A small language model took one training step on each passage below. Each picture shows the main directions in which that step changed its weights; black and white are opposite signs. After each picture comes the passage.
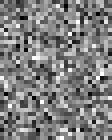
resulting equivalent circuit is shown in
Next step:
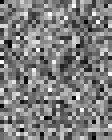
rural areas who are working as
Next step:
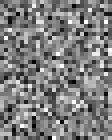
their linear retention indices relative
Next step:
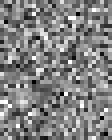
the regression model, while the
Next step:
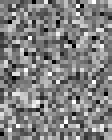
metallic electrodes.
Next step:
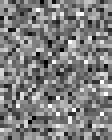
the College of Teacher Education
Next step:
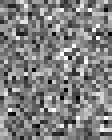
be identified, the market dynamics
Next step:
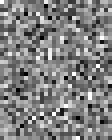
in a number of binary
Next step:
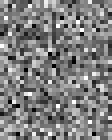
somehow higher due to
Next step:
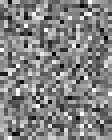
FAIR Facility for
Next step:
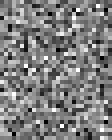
achieve the New Economic
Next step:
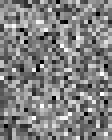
almost all of them depend on
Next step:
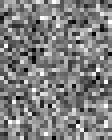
certain groups of people, therefore
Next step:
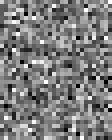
before filling it and
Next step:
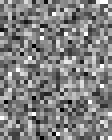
Engineering, Universitas
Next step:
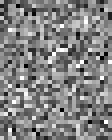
Social media usage before bed &
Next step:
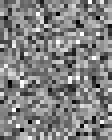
discrepancy could be due
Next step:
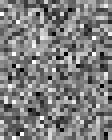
the will of the same person
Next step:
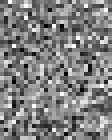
Materials And Methods This was
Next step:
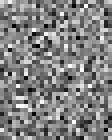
distilled water to give
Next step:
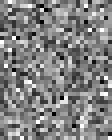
Each value is the average of
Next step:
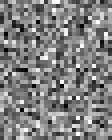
modern techniques. Some part of
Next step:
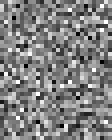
is the time when winds
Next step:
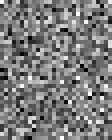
working paper which is not
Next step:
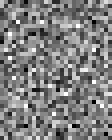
data on the clinical and laboratory
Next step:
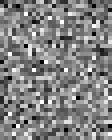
for institutional support and targeted
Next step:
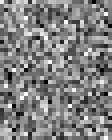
the central difference approximation
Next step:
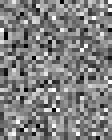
0.05$) among treated
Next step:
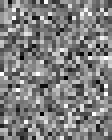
An International Journal of Research in
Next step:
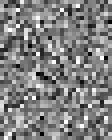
Background: The main
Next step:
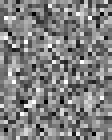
meta-analysis of
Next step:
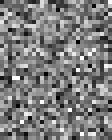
A. Supporting information
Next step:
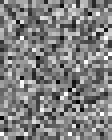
also carried out; such as
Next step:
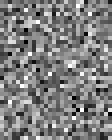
graphs and real-world
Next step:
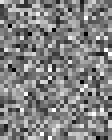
reviews with a time difference
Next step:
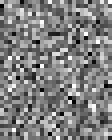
– federation of mostly
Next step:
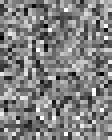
and sustainable supply chain distribution
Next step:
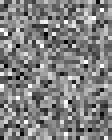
in natural sciences,
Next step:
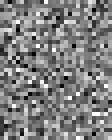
service providers. The researchers
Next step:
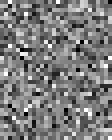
you might begin with the
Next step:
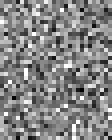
shear-deformation model
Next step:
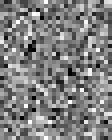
academic research. - There was
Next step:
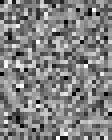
to get a very general idea
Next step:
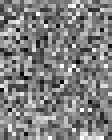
programme (grant agreement
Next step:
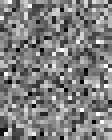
Prunini. The
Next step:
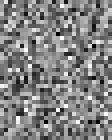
achieve a good clinical effect,
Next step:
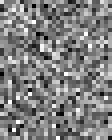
No. of LUT in
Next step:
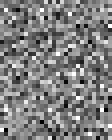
rib was collected from
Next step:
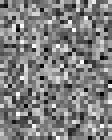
epoxide group [19],
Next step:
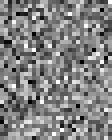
L. var.
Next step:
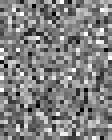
of Uzbekistan, as of
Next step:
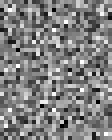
control matrix [B] has
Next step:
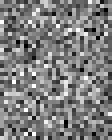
Serial ultrasonographic
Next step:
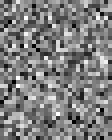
Muslim populations are members of
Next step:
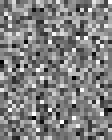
to monitor this population and
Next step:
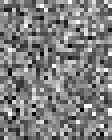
governing varietal
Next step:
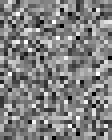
CIs. Persistence
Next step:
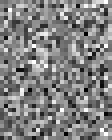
& Kazim, S.
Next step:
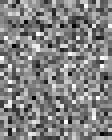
Hospital, Kurnool,
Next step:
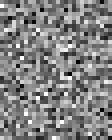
more energy / a larger pump
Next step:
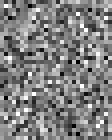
order to assess change in species
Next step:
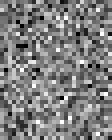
is the degree of accuracy set
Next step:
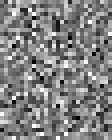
blades and the pitch
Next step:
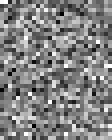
j) and positive for the
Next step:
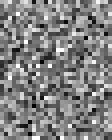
his formulas.
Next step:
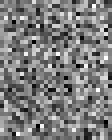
one can get the hold on
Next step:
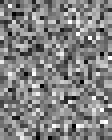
is seriously threatened by
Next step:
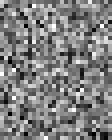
design and final product held between
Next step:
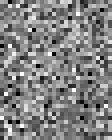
persons who could represent these groups
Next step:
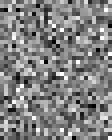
of being passive information receivers
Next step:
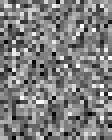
it easier to solve some of
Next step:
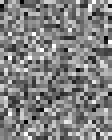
associated with expected support and with
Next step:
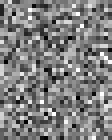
the proposed technology and method,
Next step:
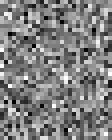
including cardiovascular diseases,
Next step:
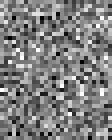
stiffness of the nonlinear
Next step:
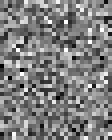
data visualization dashboard was
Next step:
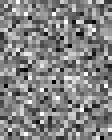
community uses misleading
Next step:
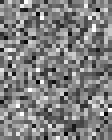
experiences on emerging risk identification methodologies
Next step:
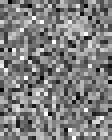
School, was opened up
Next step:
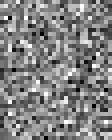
rectangle and the
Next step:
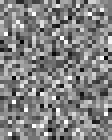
not on the faces of
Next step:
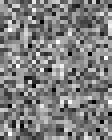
Azadi Teaching
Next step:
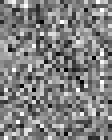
The list of collected educational materials
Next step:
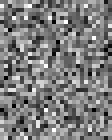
Marchese M,
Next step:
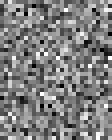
and modeling of strategies, this
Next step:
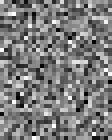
graphs. Figure 4
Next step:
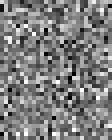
area of protective policies regarding
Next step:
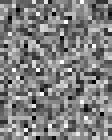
sent. Plasmid
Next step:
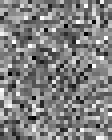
% due to climate change by
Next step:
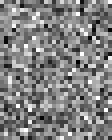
country where this language is
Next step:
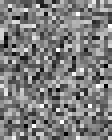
time have little influence on the
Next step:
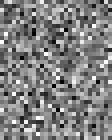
on quality of the curriculum
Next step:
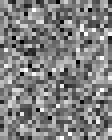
this research is conducted in contextual
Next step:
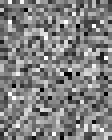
the cutting interface.
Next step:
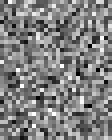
Table 3 Change in live weight
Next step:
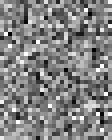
was in high level. When
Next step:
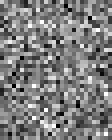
flow diagram of the methodology proposed
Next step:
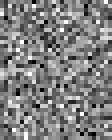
of information for explaining
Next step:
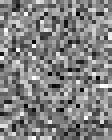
for High Tunnel
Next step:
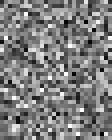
costs for affected animals was calculated
